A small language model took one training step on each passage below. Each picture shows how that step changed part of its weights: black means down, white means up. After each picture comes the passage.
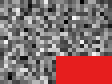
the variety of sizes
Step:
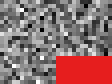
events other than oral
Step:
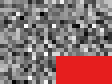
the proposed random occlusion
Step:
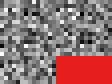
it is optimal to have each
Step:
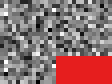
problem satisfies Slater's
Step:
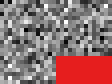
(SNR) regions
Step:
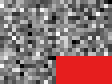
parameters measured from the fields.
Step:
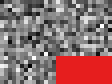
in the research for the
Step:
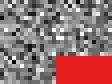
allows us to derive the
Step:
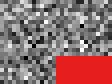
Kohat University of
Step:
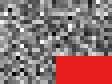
confident if we can
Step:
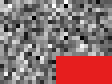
of online retail
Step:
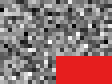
and dienedolides
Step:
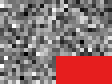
of view, this difference in
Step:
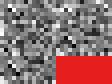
as a control, as it
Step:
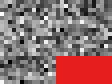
at a specific point. In
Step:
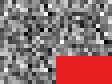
quasi-isomorphisms between
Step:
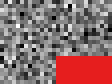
distinguishes between
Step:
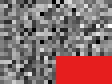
refugee R20
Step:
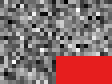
restriction of $\phi$
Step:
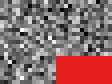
the spectral index $\gamma$
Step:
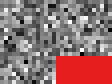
and current theories of
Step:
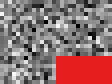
steps. For instance,
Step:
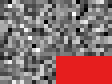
are presented in the last
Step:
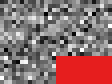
A closer look
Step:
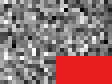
of exoplanets and
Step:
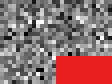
two slabs of
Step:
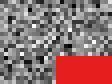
copernicium remains
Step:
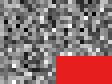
Other YSOs around
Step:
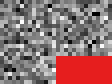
Hypothesis There is
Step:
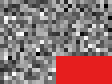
- The whole system can
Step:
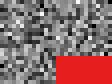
in the expanded space
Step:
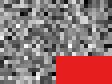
used interchangeably for
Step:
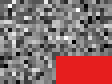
assume that $q$ is
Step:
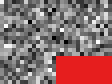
Y., Some results on
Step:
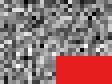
New South
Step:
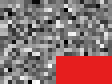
as received without further
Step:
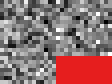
extending the method proposed in
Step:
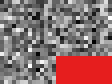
\caption{\small SM
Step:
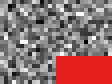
quantum-classical software
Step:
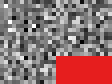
the muon.The
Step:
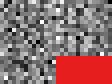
M$, that the degree of
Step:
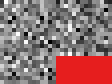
is not possible to determine
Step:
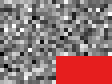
profiles. However,
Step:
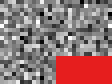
mobile learning the
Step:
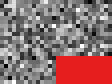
brane based approach is
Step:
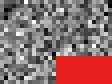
result: any dispersive
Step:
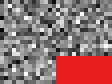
has one challenge.
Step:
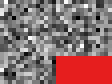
functional of that density according
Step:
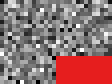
answer is likely
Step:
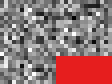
into its ability to
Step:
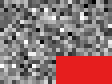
Studying the load energy
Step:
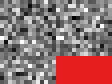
the accuracy of the proposed
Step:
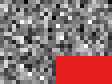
position of an angle within a
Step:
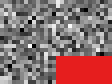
leaks, Code
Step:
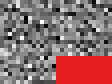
set $\gamma \setminus
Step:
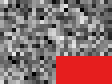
of the Poisson point
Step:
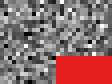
transcendental special functions
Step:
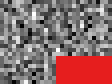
the renal cystic
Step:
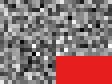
the source-centered
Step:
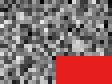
the best of an equal number
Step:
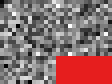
varies in frequency,
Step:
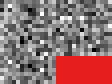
On the other hand, if
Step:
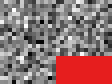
siendo el
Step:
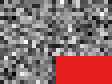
weapons of mass
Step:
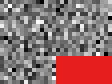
on $\Gamma_D$,
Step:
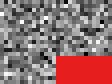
are uncertain. The research
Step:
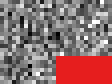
the condition on preserving
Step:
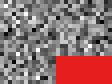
would have been a main
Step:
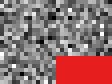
averaged and
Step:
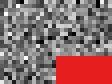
a ramified quadratic
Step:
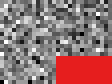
parameter vector to produce a
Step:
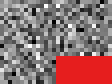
managers, and other
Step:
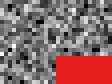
the graphical representation of
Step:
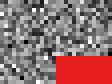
obtained in this way.
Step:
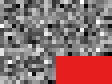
for distinct odd positive
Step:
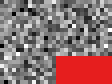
often rewritten with
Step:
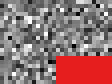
and communication (sending
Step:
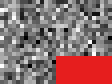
stemming from the
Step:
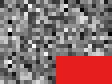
of both the horizontal
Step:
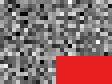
figure 3, we can see
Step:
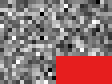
on a large dataset of
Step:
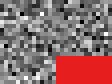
\right) $ if for
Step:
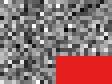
solutions, with a technique
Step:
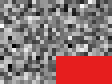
to a relative and medical
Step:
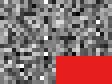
our range of $\alpha$.
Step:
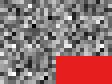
novel. The writer
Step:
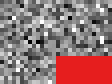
hardware prototype
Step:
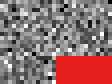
and three-gluon
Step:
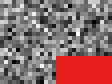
three independent orthogonal planes
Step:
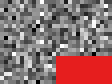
results can be found in
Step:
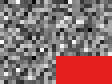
total average load. In
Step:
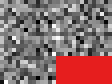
not be achieved as the
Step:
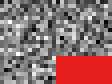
1) do not select
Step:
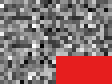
high-quality human resources
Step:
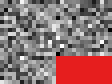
with the visualization method
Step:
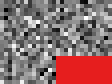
is very special: no matter
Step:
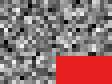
the aim of this paper is
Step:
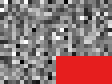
theorem ensures that the first
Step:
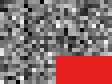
when $F$ is
